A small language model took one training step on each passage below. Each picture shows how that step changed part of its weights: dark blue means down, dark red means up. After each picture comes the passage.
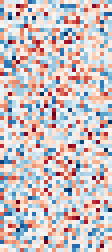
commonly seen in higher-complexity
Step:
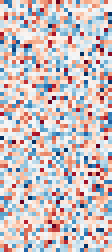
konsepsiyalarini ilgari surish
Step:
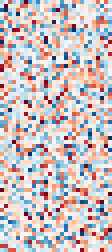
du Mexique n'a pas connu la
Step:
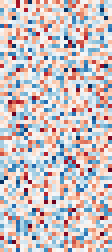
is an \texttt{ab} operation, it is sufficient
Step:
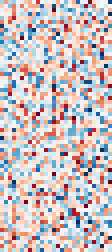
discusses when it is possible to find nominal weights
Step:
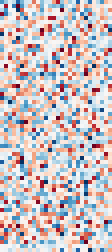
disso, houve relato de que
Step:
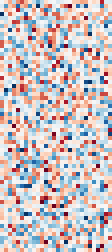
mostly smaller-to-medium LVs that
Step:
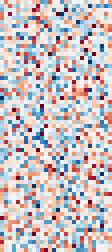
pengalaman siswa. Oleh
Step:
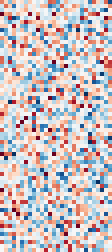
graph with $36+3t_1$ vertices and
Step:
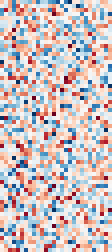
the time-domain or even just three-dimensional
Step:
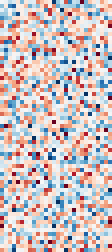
satisfies Assumption \ref{assumption}. Suppose that
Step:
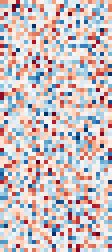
into account Corollary \ref{ampisocor}, the
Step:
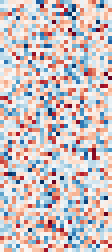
tal diversidad no está siempre presente en
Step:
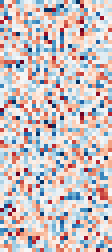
and $v$ belong to the same connected component of
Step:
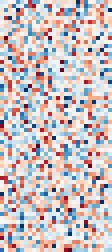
of the distinguishing features of local Colombeau
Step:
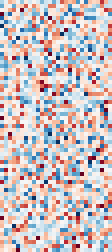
(increasingly red-shifted)
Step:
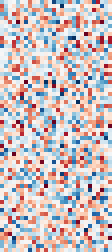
assumptions are? Yes and no. We certainly know
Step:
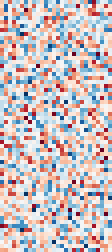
is determined by two numbers $d\in\mathbf
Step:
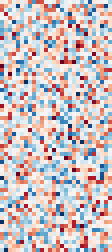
synthetic unity of two perfect different types of
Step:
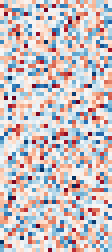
centrada no aluno, capaz de
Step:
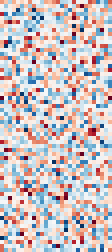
$(\sigma ,V_\sigma )$ be a
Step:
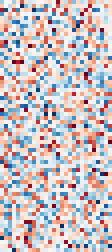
A(K)\otimes \Z_p$ is not
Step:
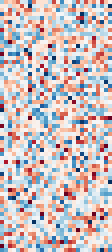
a factor of four times the distance shown. }
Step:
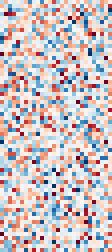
capítulo, abordaremos el
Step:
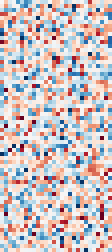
stale entries, delays memory reclamation, and
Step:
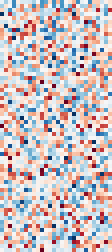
версия. *Европейская
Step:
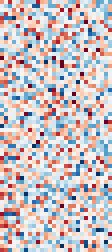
11. Realisasi Hasil
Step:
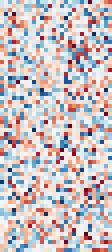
have used the virtual element decomposition to pass the patch
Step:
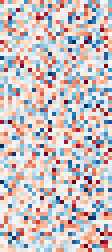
that were restored to 'on' during the feasibility
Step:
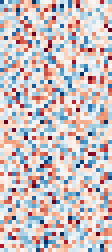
for the kinetic theory of flows in porous media
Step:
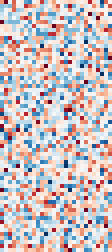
orbital to the $\beta$ orbital of the
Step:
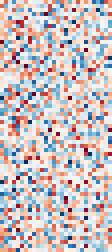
- CLIMATIZAÇÃO &
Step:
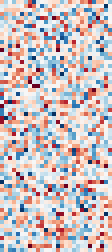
capacity $1$. The precise value of
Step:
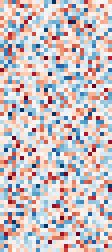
f – уруғни иш органи
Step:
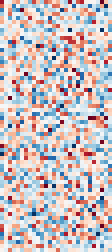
a classic solution is a specially tailored
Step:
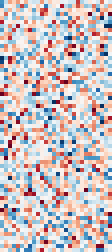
not substantial and the ordering of levels is
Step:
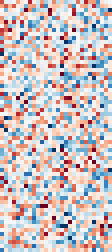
Сташиса НАПрН України,
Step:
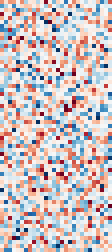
the argument for $m = 1$, we reduce
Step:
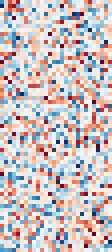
e em várias escolas de pensamento
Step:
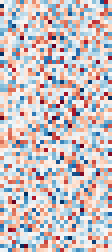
to misinformation or towards accepting misinformation
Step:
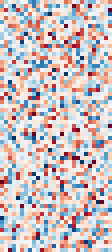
лечения включала анализ:
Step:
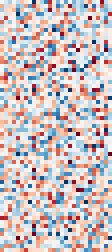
органларининг шаклланиши ва
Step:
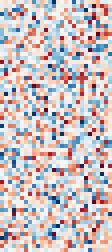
disaster response and recovery. Xu and
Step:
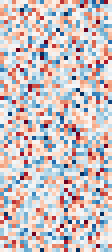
April 2021 KEY WORDS
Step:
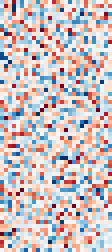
relatively broad, Fourier-transform limited
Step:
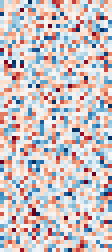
$l=d/2$ corresponds to the cases in
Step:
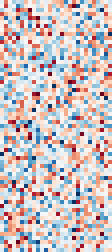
\end{equation} where $\ast$ is the
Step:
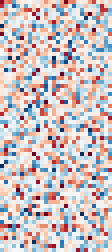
bias can have been set intentionally or may reflect
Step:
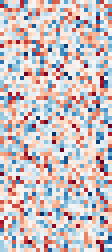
stakeholders lainnya dalam
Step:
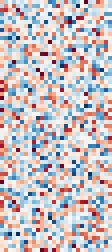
ta'sir o'tqazadi.
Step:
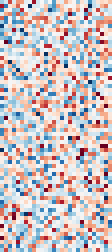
Stiefel-Whitney classes,
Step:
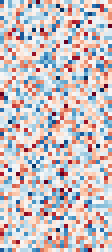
Law “On the Prosecutor’s
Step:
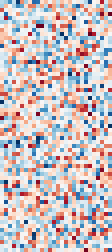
noise lanes, longitudinal noise
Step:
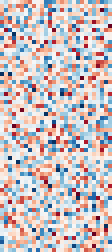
of cross sections. \qed For a subspace
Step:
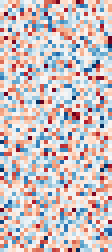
sócio.¹⁴ 3. Objecto
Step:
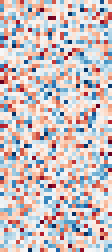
relatively high. \subsection{Optimized probes
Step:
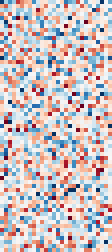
scale!} $\mu$ and $tan \beta$.
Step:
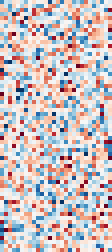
which, while covering the vast majority of
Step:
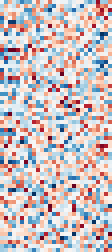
Список використаних джерел
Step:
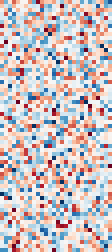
In contrast to earlier work, this paper contributes a generic
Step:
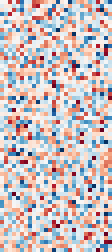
ionization spectrum, where this modulation is
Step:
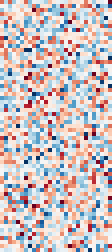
%\endkeywords % %\subjclass
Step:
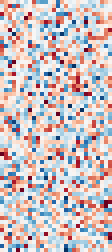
no heat conduction from the shelf.
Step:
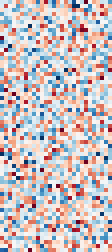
space with isolated flats. There are no
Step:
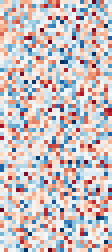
всемерное улучшение поведения
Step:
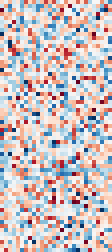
the initial data lies in a certain set. The threshold
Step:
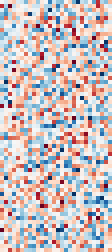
the superscript and subscript of $P$ represent the
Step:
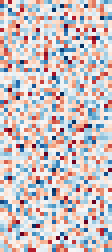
efectuate în ultima perioadă de
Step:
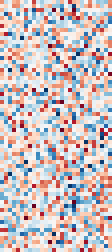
immediate conclusion may be extracted regarding the additional force
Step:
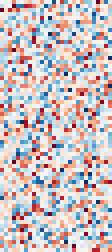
composite $\Psi \circ \Phi \:
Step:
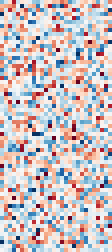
transform for $L^2-$functions is defined by}
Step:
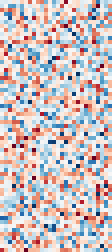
последовательности следует
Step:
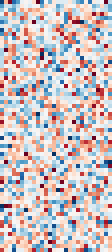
of AGN activity. Extended emission such as that
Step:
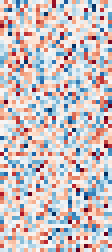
qurg‘oqchilik, suv
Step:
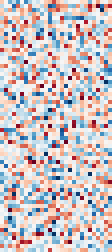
mucha presión y aun así ser
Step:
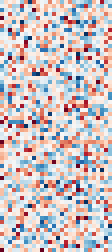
the set of all functions computed by polynomially balanced
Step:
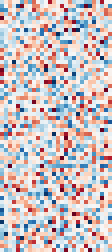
wrapped around the nanotube and
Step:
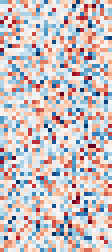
establish our minimal model. The electronic correlation in the
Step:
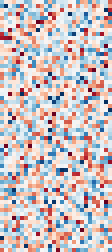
( In philosophy there is a theory: that
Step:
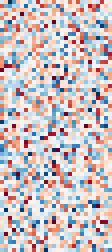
de Compostela Universidade da Coruña
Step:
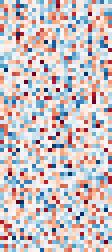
mejor documentadas de un tipo de
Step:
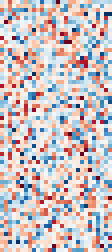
consistent solutions of the pertinent \textit{system}
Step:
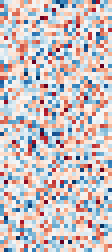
numerical results and discussion are given. Finally, we conclude and
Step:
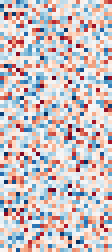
الدخل المحدود,
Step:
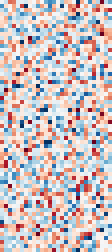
U drugom radu, pod
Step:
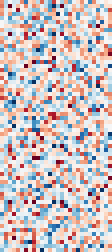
як відбуватиметься обмін
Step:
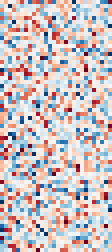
compared to the other models, the 6M model shows a
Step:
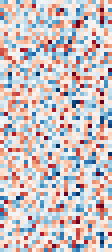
всего, таким типом
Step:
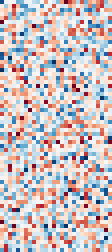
*E. coli* BLEE positivo y
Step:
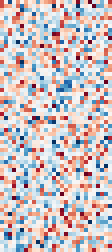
destruction zone of the granular column.
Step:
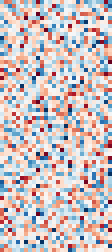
bir vaqtda faollashtirishga xizmat
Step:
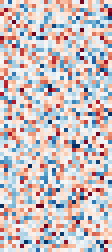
network throughputs. \subsection{Probability of
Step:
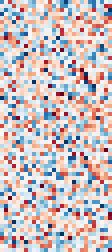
da forma como fora concebido na
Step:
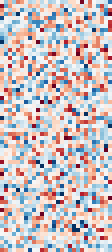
n from BW distribution. Then the log likelihood
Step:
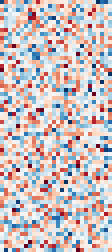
are derived if we minimize the minorant approximation
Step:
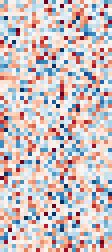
these cases are exhaustive, and none
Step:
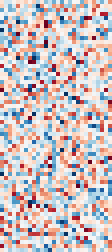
strong noise does not negatively impact the current distributions.
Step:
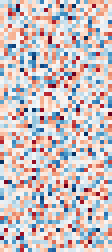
Казахстан) представляет
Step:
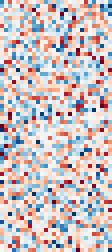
K3 surface are classified by Nikulin,
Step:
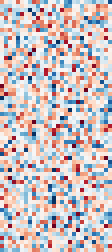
dependent objects without specifying their concrete classes.
